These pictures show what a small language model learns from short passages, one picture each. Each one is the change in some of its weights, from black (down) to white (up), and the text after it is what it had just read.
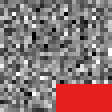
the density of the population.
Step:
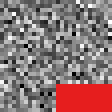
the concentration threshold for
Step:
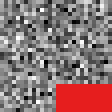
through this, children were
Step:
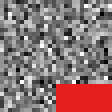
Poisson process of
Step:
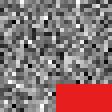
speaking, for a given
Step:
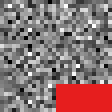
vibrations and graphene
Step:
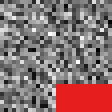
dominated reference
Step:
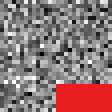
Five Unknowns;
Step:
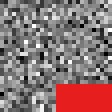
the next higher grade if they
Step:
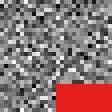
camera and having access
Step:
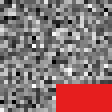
\frac{\partial^2 \bm
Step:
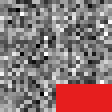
manifold $M$ to a
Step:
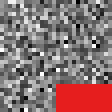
a curve. The spreading
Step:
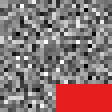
and then applied to two experimental
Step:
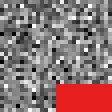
of secondary education could be an
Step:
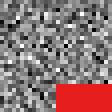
SNIP algorithm only
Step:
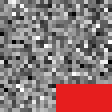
a standard $d$-dimensional
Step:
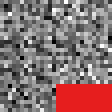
\\ \hline \end{tabular}
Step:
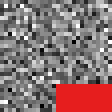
of regions of the embedded
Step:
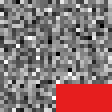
deaths from 2001 to
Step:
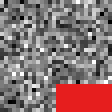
it is necessary to calculate
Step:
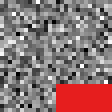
linearly polarized in one
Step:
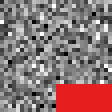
Why? Because he is a
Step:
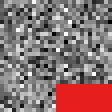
heat exchangers. In many
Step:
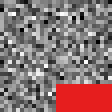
$\nabla$ to be this connection.
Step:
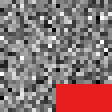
and SGPT level in fish
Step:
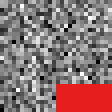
and $z_1$ at the same
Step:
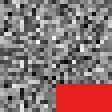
frames (A9) and
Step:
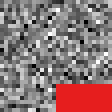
From the deviation from unity
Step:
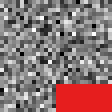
also OTP and image of the
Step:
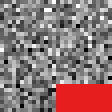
$t$-stable objects of
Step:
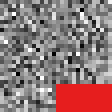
the past eight years, from
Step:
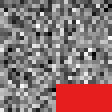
miniature screen on a
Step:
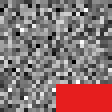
this situation, the performance
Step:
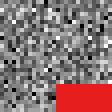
FLIGHT LOG
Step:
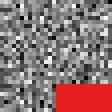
sample and test hypotheses
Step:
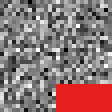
simplified model underfitted
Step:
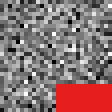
neighboring Ti
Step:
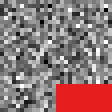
(see e.g. Proposition
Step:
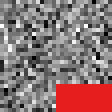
coaching, a knowledgeable
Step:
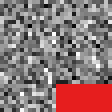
photon process is also different, because
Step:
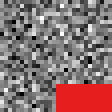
production has been identified as a
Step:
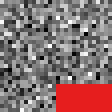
improving prompt design and refining
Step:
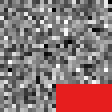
also shield cells from
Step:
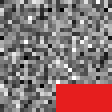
Subjects were assessed for
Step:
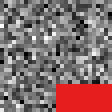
method in computing harmonic
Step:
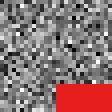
The purpose of the
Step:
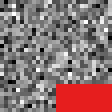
\] proving (I). Now
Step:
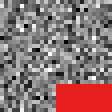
these infections increases with the
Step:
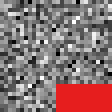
\msbar\ quark mass &
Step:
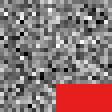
$r \geq 1$, and we let
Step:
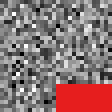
the same for all permutations of the
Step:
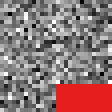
within $\pm 3 \sigma_{\eta}$
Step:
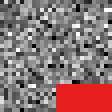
and tidy, but
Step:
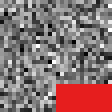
plot] table {%
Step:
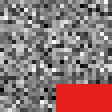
ethical agency in the form of
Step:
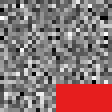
of ASCR Nr
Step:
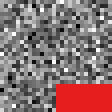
them to be stored in the current
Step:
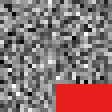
mode frequencies found by
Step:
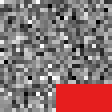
long distances. We have
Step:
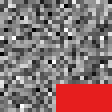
in some special cases it also had
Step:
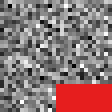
tie a knot in a
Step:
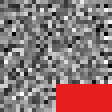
filtered, analyzed
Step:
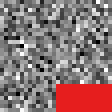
given by the following integral formula
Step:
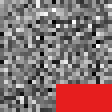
have been considered extensively,
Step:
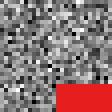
bar. Despite this
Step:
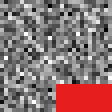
report, webmap,
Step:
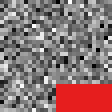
on the "Strong"
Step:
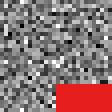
del Roque de los
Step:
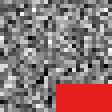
failure mechanisms from
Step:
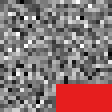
$\boldsymbol{X}$. The final
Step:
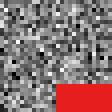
now we have considered $p$ as
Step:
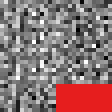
Fig. 52b with four
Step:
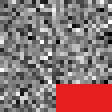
controlled by the degeneracy of
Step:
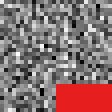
That required some effective
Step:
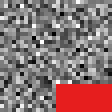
of the mining area under
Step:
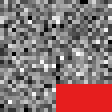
diversity and the huge
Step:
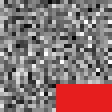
could show the effectiveness of
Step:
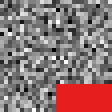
Weil classes $w_1,
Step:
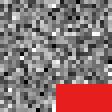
it is accepted that during
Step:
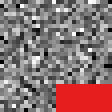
marginalizes, over all
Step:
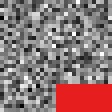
& Benefits - 1.0
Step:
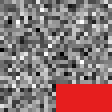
effective communication. Key
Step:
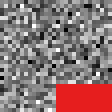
of the theoretical value. The fact
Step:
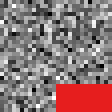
as \cite{Ollivier}
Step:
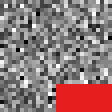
of numerical integration in the
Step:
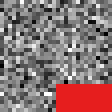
Information Technology,
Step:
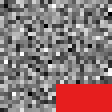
vague, imprecise between
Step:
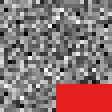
refer to as Cheeger
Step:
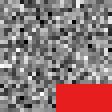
as $\C, G \models
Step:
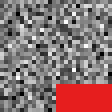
acid was filtered,
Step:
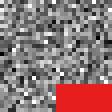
restricts the current inventory
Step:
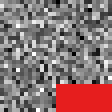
the geographical structure of the
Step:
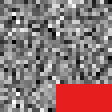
corresponding local parametrices. We will be
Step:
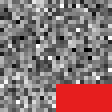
of Born-Infeld
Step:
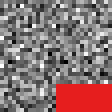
of TAP solutions appear is
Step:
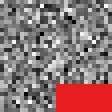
the relation: $S(p)
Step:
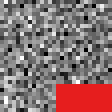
gene activation and
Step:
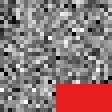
bar was superior to the
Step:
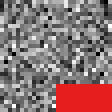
Ministry of Finance
